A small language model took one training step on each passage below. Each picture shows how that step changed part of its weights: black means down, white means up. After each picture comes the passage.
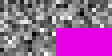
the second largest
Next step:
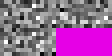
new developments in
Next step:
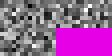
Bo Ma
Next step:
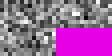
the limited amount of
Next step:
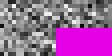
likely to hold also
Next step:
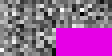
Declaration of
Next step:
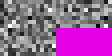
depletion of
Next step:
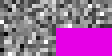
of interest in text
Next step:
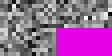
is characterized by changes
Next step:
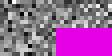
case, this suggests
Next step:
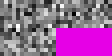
will be equal to
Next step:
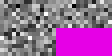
quarks and
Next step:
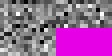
wide extension gap.
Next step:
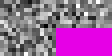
on decay rates as
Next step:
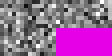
great demand of students
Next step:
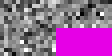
in the bulk
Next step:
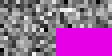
within the dataset based
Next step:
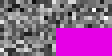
show the case for
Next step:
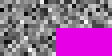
where generates by
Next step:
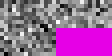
water. Moreover,
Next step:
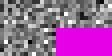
inform targeted
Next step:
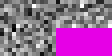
an approach. The
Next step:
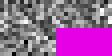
the number of atoms
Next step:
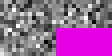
It is an
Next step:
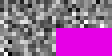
the fuel
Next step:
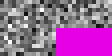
in Fig. 9
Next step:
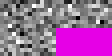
effective communication,
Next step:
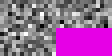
BBB surface to
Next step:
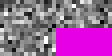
still a number of
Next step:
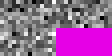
show $\gamma$
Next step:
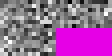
moisture content
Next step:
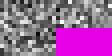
the interrelationship
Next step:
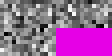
management companies.
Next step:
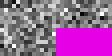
as mean average
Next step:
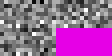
following approach.
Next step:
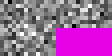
Status Married
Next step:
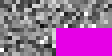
in many fields of
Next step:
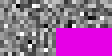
and provides assistance
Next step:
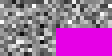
language, like
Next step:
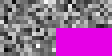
is of interest in
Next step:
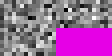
that put at risk
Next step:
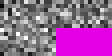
a result matched
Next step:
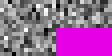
a certain amount of
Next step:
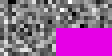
the interfering
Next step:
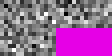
much more often in
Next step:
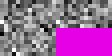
station with an
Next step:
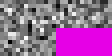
a forest protection
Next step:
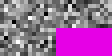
is complemented by
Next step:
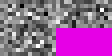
Tong University,
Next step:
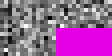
using 1 Φ
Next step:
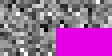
to air after
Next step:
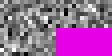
adding them with the
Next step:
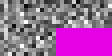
shown that the
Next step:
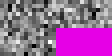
was used to select
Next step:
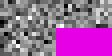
(which requires
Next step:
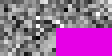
of infected
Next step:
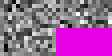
is in the
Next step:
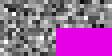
allergic and
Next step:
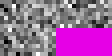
and Fractional
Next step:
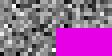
and leaving mechanisms
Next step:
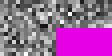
with momenta
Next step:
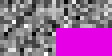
connected by positive weight
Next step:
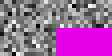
and an associated solution
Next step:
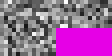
interact with features
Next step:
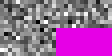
respectively. It is
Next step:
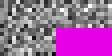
explicitly listed as part
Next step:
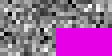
branch. Furthermore,
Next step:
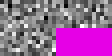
: Tree
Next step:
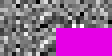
spectral classification and luminosity
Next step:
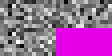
gradients, thus
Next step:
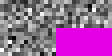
following atmospheric
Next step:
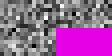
will be useful to
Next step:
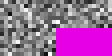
status of 10 previously
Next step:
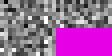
the trial drug
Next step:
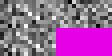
constitute a significant
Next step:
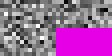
atomic physics, from
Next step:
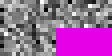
system affect academic
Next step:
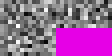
Since by construction,
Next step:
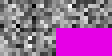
derivative markets and private
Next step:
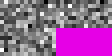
tube of length
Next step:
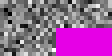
can be described by
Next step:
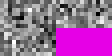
infection. However,
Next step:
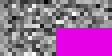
field / medium;
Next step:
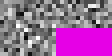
environment in which we
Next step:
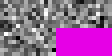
EMAA formed
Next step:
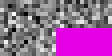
the adjoint
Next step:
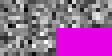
that can improve early
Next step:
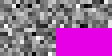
and using a conventional
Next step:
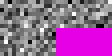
data contain correlations between
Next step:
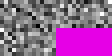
arrow indicates the
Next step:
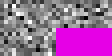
networks without communities,
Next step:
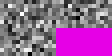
strength properties of the
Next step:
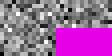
to move beyond random
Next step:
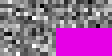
cent level. The
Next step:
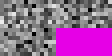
dry bulb
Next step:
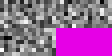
the voltage of
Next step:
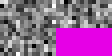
positive results is made
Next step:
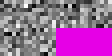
methods. The results
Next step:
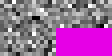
and SCMs
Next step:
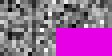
were isolated after 8
